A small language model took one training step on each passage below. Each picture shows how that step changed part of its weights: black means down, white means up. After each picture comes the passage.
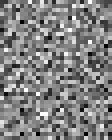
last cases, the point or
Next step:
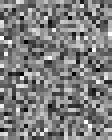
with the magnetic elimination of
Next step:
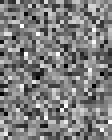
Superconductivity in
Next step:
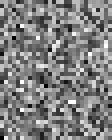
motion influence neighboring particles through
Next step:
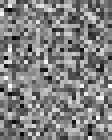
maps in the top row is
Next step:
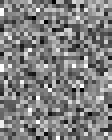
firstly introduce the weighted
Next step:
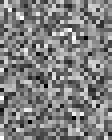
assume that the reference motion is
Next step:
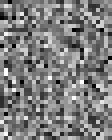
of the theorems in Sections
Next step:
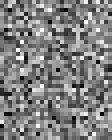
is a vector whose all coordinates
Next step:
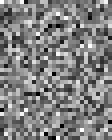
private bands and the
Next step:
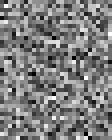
the electric field distribution of the
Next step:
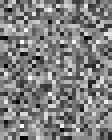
is chaotic, and
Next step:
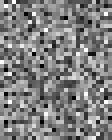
now emerging, and by
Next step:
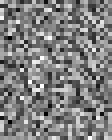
is a ball volume) is
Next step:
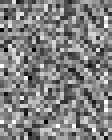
work, we further explore
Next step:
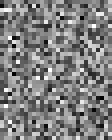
collaboration excluded the production
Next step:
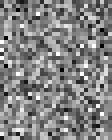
flare numbers change for different
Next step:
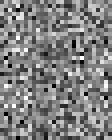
understand how the turbulent
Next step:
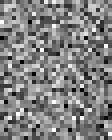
used to calculate the radiation
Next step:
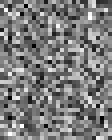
en bijection à
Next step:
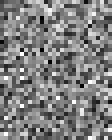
rows are filled, the
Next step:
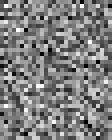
the differential analysis with two
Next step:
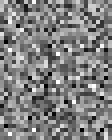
serve as a proof of
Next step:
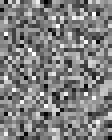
For extremal dyonic black
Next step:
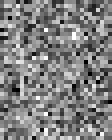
$r_B$ based
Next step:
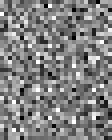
defined by $$ a.y
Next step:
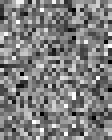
4, using the classification result
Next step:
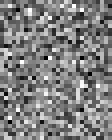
$\alpha$ is in fact
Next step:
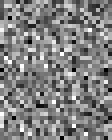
$x_w \geq
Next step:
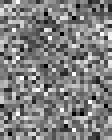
modality within a random
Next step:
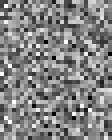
the same dimension. Moreover,
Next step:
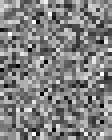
or measured values of a function
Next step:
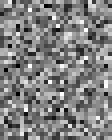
$P$ boils down
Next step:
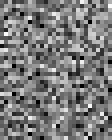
the halo gas density profile
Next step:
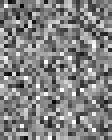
Here, we define \[
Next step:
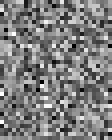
ONMI ranges
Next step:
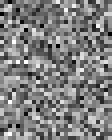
a constant pooling kernel can
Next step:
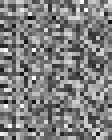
of the finite dimensional irreducible
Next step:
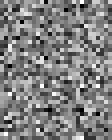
metabelian algebras is the following
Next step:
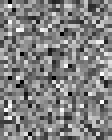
field passed with the charge
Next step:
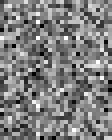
confidence tested on 150 data
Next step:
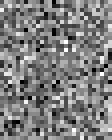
subgroup $\dom R$ has
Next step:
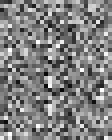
to consider environment setup,
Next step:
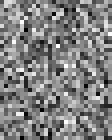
a need for models with the
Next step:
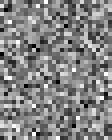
more careful and specific
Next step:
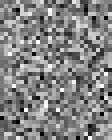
connecting data points are
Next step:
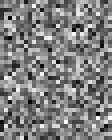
is some $R$ such
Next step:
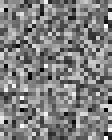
be 1, and with
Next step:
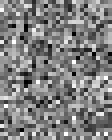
a non-empty subset
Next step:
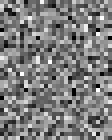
one has $$CH^*(\P
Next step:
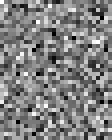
Bco}(G)$. Suppose
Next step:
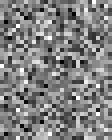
is thus easy to derive a
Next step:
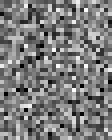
Leep at the University
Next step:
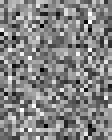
basic elements into two types.
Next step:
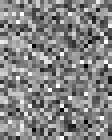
Non Markovian;
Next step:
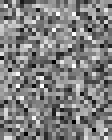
we get $L =
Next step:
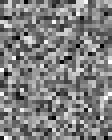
$\mu$ decay amplitude are
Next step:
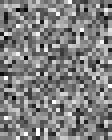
thus the roots of the equation
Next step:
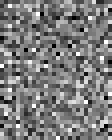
number of $\varepsilon$-coordinate
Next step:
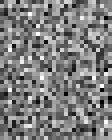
instanton one, which
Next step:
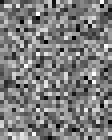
point norm. We use here
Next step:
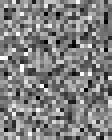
numerical calculations, we write the
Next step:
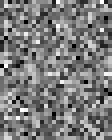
matrix $A$, input matrix
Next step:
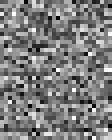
a positive transition probability density
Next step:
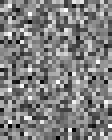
galaxy, whose distances from us
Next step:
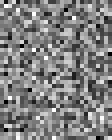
and re-deriving their
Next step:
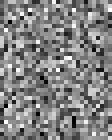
probably assume that for most
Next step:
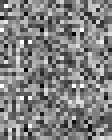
the strongly correlated topological
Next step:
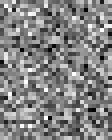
outer flattening, like
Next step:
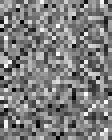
>1$, when the
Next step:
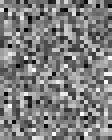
$E'$ be an
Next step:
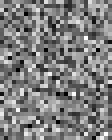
on $S$. \par
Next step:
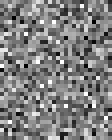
in terms of kinematic invariants
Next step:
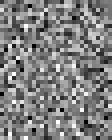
motivates us to propose a
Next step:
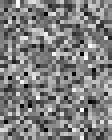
oscillators are totally
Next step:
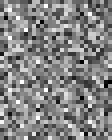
caused by dynamical effects not included
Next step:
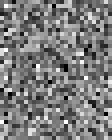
This plot is in the
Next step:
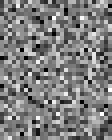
saddle point. Due to
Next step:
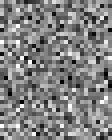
more de-jure
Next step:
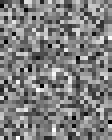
stay bounded as long as
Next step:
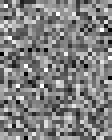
we get certain singular vectors of
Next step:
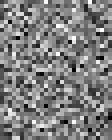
for $m > M$
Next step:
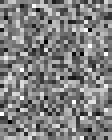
it is unclear whether
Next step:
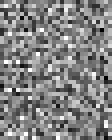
both vertex types. Can this
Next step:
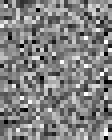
we compared U-Net,
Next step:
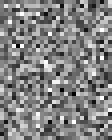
fundamental forms are given by $$
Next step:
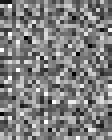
set of operator as discussed in
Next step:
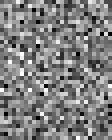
suitable choice of polarization. It
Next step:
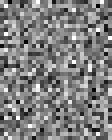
the grid operators $$ \CC
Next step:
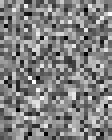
In \cite{av},
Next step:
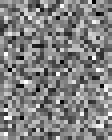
gap structure displayed in the
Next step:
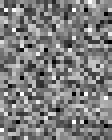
L(\varphi u)
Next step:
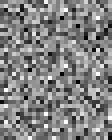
the modified gCg from
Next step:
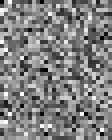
an incidence angle
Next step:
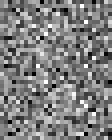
Obviously, this is
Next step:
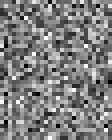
The discrepancies might be
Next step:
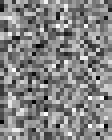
polarization transferred to another spin
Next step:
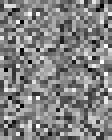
connections with Fathi's
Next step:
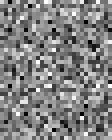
Fernique's theorem and
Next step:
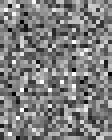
n|_{\partial \Omega}
